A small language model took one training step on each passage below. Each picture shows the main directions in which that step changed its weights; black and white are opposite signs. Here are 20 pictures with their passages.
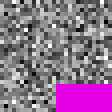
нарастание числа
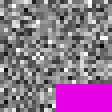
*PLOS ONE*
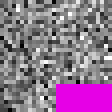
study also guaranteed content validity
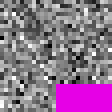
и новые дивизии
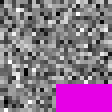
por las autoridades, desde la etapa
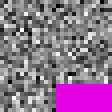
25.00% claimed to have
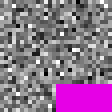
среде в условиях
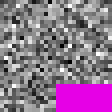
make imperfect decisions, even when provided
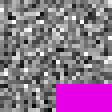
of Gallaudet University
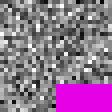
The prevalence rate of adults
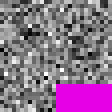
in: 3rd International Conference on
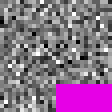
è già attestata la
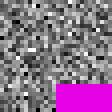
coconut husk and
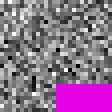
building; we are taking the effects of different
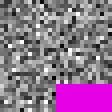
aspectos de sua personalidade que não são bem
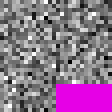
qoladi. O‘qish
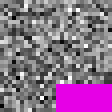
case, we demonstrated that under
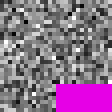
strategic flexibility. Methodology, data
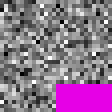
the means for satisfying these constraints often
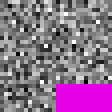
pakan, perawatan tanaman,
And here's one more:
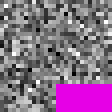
vérification, la mise en
